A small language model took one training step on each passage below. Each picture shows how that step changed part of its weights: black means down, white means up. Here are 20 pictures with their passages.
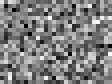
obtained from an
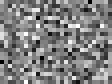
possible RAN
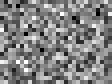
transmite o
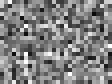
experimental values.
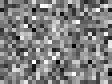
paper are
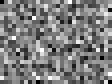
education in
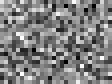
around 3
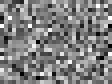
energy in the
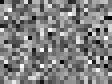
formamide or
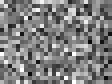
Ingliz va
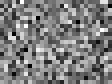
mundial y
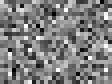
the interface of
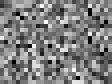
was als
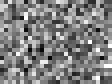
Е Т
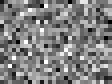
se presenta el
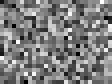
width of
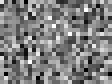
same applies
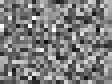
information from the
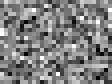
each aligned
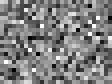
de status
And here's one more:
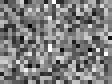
descent within
